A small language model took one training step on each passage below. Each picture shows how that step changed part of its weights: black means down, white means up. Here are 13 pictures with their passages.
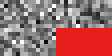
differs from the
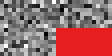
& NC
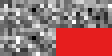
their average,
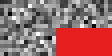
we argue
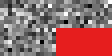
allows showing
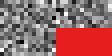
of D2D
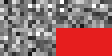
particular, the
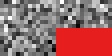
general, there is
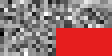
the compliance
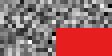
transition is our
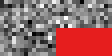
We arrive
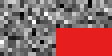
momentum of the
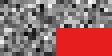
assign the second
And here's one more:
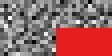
\Delta t\,
